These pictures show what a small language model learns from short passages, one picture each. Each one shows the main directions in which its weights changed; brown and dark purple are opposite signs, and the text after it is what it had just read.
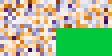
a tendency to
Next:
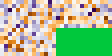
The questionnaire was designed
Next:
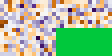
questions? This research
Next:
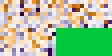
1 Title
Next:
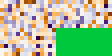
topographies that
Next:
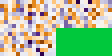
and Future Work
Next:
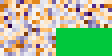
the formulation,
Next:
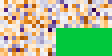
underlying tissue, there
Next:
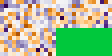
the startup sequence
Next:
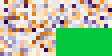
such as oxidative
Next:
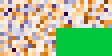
students. In this
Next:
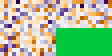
be thirty
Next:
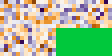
their required training needs
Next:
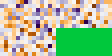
on the standard
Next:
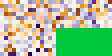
more likely to cause
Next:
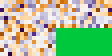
process of the
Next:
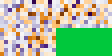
The lowest airflow
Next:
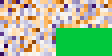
use of said
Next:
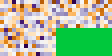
fed to the
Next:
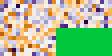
the education system.
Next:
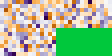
that is,
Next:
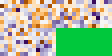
from East Alor
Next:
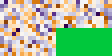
of women tend to
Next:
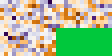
domain model is
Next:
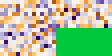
if for every
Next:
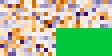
agricultural resources in
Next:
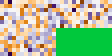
prototypes were evaluated
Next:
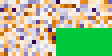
a mixture of
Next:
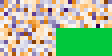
constant load (150
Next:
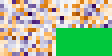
yields a fair
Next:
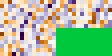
one inflected form
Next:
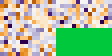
the IoT23
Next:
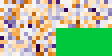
used in the treatment
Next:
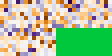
that they are
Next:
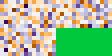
interaction with ATP
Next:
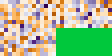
attitudes of young
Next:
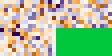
of lichens
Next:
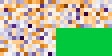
for our problem.
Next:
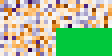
a right to
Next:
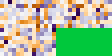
neighbors is
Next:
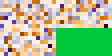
Finding out which
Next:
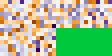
consists of one to
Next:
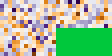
variables but just studied
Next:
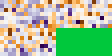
point; the bottom
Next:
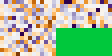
data and integrated into
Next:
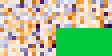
UN and also towards
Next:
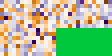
cross sections of the
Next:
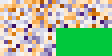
for classification. We
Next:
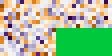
the model and was
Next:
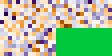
be noted that,
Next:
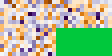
classes are needed to
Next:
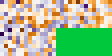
reduce the number of
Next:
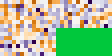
On the other
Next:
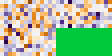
at both input of
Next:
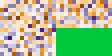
mapping such that for
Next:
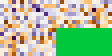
and muscles to
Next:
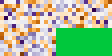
a multi-level
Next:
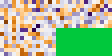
already included and available
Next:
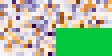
2017 from the countries
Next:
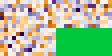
48 hours priming
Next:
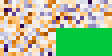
other things"
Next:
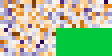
preferences in the
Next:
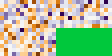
highest and lowest value
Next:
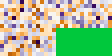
and provides information about
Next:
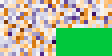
with code, not
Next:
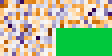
the Nile to
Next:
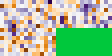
or SSI.
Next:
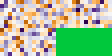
of the author
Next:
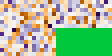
disrupts stakeholder
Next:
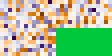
This trend may be
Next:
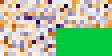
newly emerging
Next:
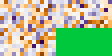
were dried at
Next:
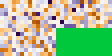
as follows. After
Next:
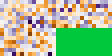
thicker, more
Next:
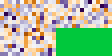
very good influence.
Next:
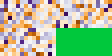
this case a complex
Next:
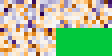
cultural, social,
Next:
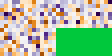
minimum reference level in
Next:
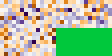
well-being of
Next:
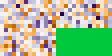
through an increased
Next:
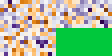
material. Furthermore,
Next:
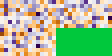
Citric acid
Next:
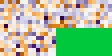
emphasis that making education
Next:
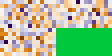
at national and
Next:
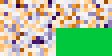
Policy Paper'
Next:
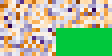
the diagnosis and ensure
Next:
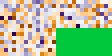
rock samples without
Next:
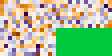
night in
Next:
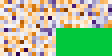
may have contributed to
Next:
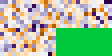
2007) suggests that
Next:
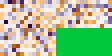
gods and
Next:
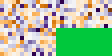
challenge of our
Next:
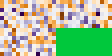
reproductive function in
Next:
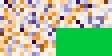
are much the same
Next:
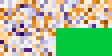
performance. An action
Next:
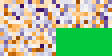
to investigate gender difference
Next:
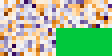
also facilitate to universities
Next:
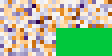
fracture is not
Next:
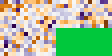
an Agilent
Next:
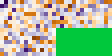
of British
